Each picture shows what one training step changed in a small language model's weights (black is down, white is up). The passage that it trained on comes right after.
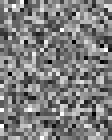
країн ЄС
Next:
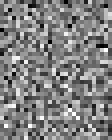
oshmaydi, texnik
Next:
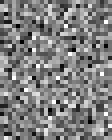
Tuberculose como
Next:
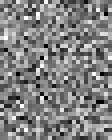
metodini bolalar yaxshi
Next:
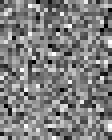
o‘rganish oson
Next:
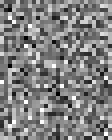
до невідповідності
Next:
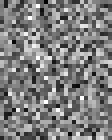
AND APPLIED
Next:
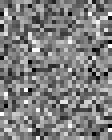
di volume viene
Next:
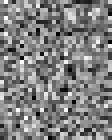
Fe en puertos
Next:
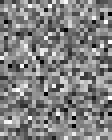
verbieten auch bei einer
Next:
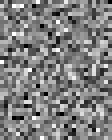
dikerjakan dan
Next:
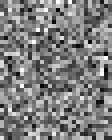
queimado em face
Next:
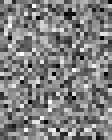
disminuir el uso
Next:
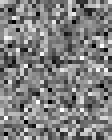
tashkil etiladi; -
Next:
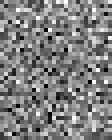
çalışma saatlerinde
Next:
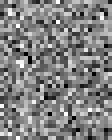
4 études liées
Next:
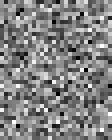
water system. **Journal
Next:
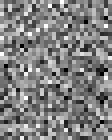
Наук – М.:
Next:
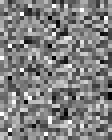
образования, нежели
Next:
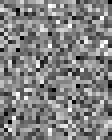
of putin`s
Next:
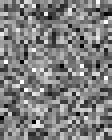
à l'aise pour
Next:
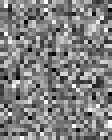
yosh avlodning
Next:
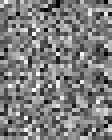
del parénquima
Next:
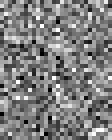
indikator ekonomi,
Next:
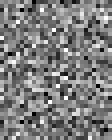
трудових спорів.
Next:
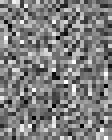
a transformação da sociedade.
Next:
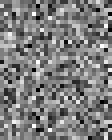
odobni kasbiy
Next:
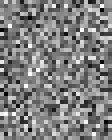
706 actualizaciones;
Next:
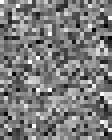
по сравнению с
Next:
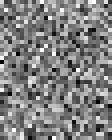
евреям или
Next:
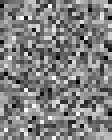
inclusivo y colaborativo
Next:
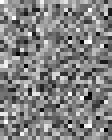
materiallari va usullari.
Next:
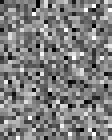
Professor, Corresponding
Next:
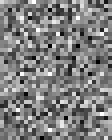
kelajagi uchun ahamiyatini
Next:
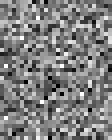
شرایط محدود
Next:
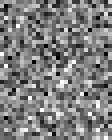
één systeem
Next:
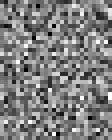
године, вољом
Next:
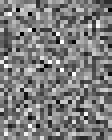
При травмі значної
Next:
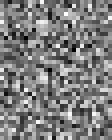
de nombreux autres
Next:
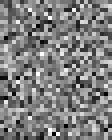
bu esa ularning umumiy rivojiga
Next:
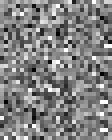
potent inhibitor
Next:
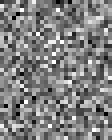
esta manera que los resultados
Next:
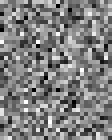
escolar, puntualmente de
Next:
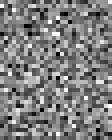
так же, как Бог
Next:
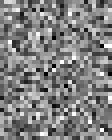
Universidade de Rio Verde -
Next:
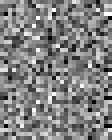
ceux liés aux
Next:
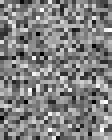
Facultad de Ciencias
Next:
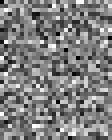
to notice that between the
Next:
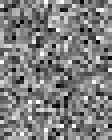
iç kontrol sistemi ile
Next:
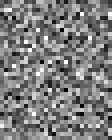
basis of a gender
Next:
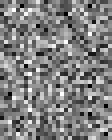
namuna bo'lishi
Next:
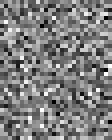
qishloq xo'jaligi
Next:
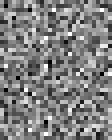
de L. F.
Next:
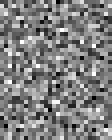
Italian Law
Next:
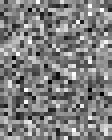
la tesis. -
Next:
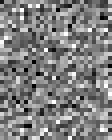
"the departed"
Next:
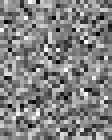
– yaxlit tizim, uning
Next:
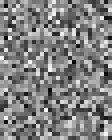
No entanto, esta
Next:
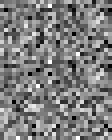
по исполнению
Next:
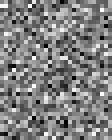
سرعتی بر
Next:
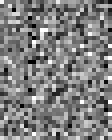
положительно сказывается на
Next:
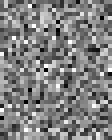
den Pädagogischen
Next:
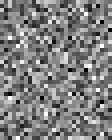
uyg‘onishining yangi
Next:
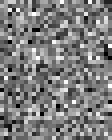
однако с учетом
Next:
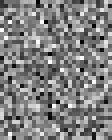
Medical Sciences, Associate Professor,
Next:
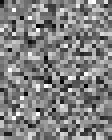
– етапу
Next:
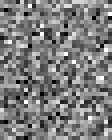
enseñanza en
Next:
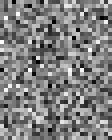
aniqlaydi va bunday
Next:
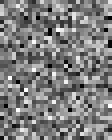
ratings among
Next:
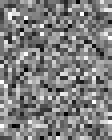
Основную проблему
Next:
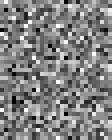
лесов в стране
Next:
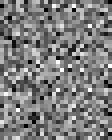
необходимые в современной
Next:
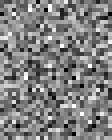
treninglar va
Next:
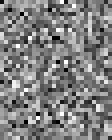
considerar que as empresas que
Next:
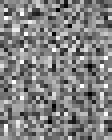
ativas na criação de
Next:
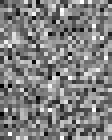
Economics, Associate Professor of
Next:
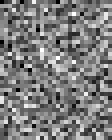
didik harus mencapai
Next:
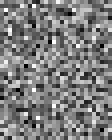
salfetka yordamida
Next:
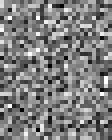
НААН, нові
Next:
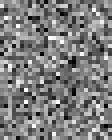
lažje poteka
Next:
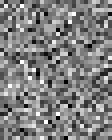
insoniy fazilatlar
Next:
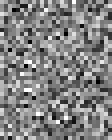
indica que antes de la
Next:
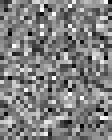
Serrador, de São
